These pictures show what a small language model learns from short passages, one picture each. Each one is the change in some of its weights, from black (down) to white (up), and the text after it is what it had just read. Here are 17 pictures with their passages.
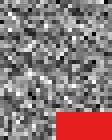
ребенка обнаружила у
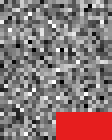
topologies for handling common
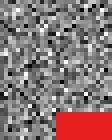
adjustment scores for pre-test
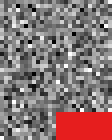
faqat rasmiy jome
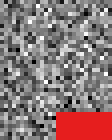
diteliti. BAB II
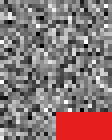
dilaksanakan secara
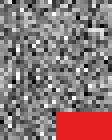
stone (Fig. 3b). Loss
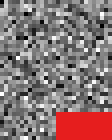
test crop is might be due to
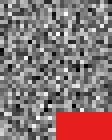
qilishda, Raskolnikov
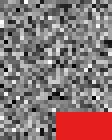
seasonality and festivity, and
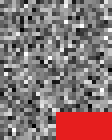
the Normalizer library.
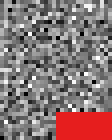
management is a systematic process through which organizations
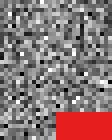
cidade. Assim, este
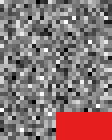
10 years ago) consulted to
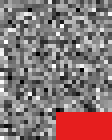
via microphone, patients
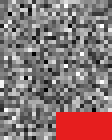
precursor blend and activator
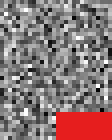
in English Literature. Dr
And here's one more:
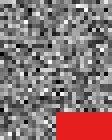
improves defence mechanism of
